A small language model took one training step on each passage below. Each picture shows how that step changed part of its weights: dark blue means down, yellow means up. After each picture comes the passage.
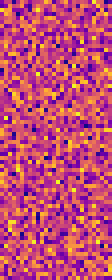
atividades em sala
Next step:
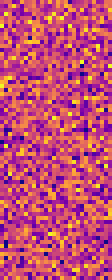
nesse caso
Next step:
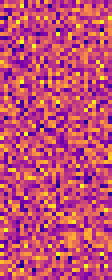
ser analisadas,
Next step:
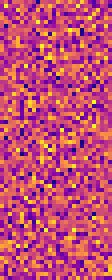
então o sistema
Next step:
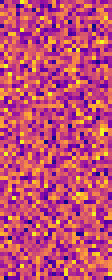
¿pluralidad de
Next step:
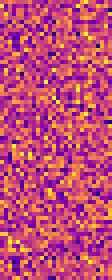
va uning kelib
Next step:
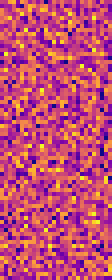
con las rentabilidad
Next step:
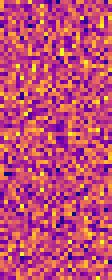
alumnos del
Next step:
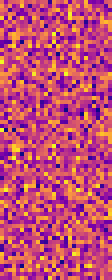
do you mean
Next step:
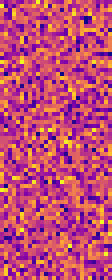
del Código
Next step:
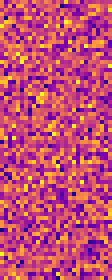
Zeigen, das
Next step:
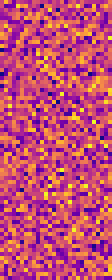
avviene da
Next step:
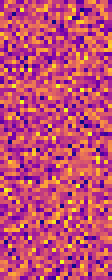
умови для
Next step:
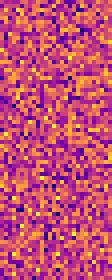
um retorno de
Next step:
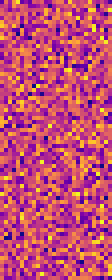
Castro explica
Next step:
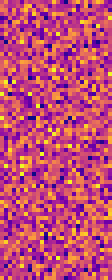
potencial de
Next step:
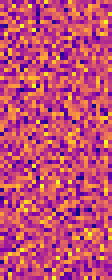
procuravam se
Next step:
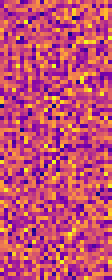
verdad es que me
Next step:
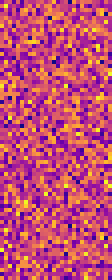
nas normativas
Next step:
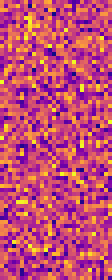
ETLs em
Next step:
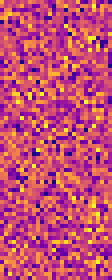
- Пилипенко
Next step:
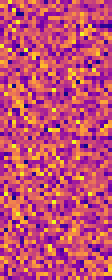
vaqt ichida
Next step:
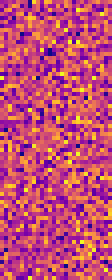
ou disseminação
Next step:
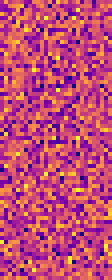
consiste desde
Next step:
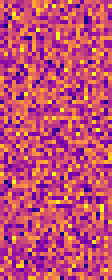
No apoio
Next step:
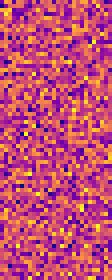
pela Constituição
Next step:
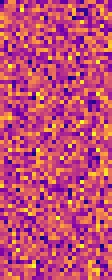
затрат к
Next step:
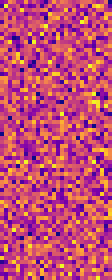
– частота
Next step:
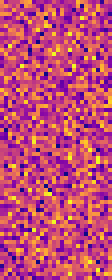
в носовой
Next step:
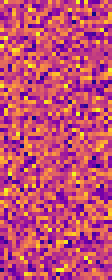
ist methodisch
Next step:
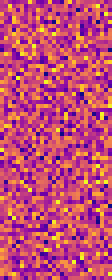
O'zbekiston –
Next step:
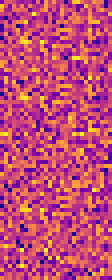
diferenciado na
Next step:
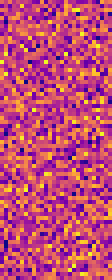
Wall : bu
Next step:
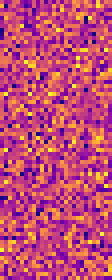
duch keladi.
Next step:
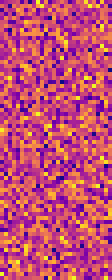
mientras que en la
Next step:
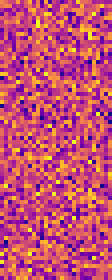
verstrekt door
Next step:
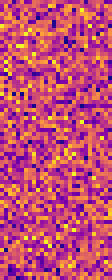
der Analyse der
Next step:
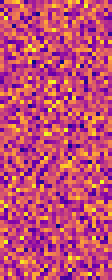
sug‘orilgan bu
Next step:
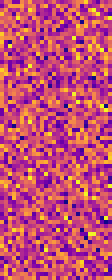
για την
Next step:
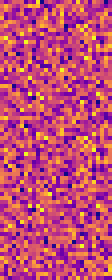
тройной системе
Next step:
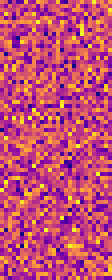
ocorra por
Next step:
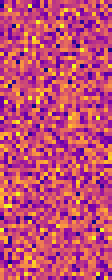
pedagogik jarayon
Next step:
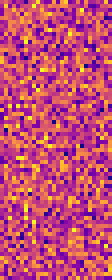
tayyor AR
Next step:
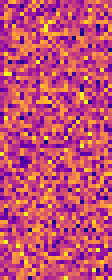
OF SOCIAL
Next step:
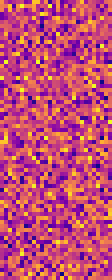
adaptadas para
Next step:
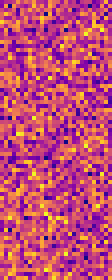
und wie Sie
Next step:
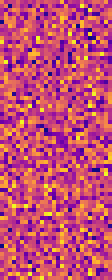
активном участии
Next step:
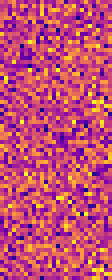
диска) V
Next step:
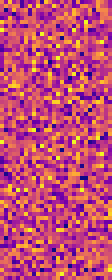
Arte, Ciência
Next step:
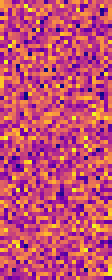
durch sie ist ein
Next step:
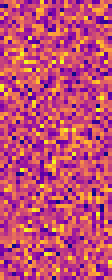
Nuraliyev T.
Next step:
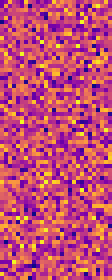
рост числа
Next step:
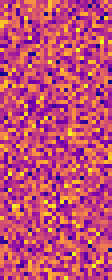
no niega la
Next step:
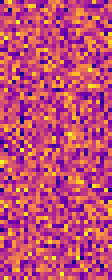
Roy o'z
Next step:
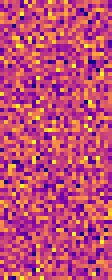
1 - ручная
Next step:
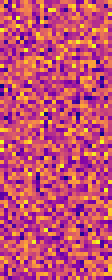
campus de
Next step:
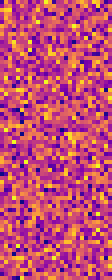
rivojlantirish o'ta
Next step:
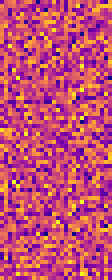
Bezug zur
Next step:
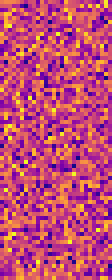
uchun ham bir xil.
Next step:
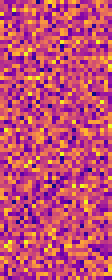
das discussões sobre
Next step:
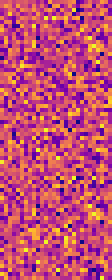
що додатково
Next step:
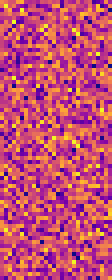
davom etish uchun
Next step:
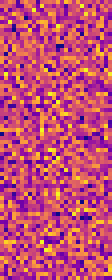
di sekolah
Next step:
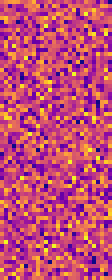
влиятельных и
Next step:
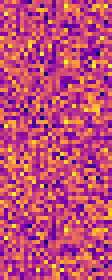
les résultats.
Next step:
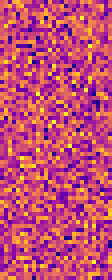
решений в
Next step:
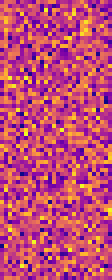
os dispostos a
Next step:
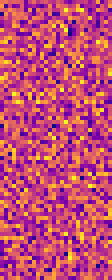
- motivatsiya va
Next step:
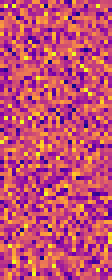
bilan solishtira
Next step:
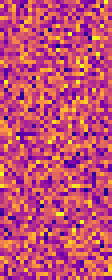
de inhoud van de
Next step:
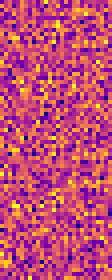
– halollik,
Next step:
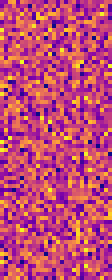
il *Felix
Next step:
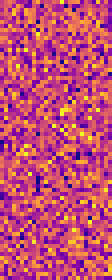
tornam uma
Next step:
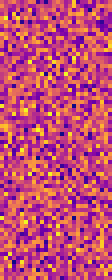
vraag zou dan
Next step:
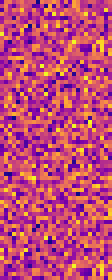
del Español
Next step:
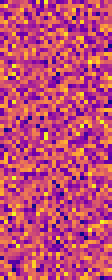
جوانی و
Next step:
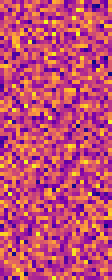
boshqa oziq
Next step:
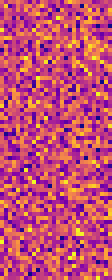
el último
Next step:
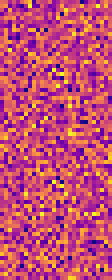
no entanto, não
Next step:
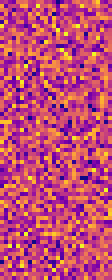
donde se relaciona
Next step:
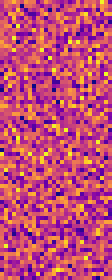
of the region's
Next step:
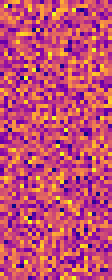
pelo programa
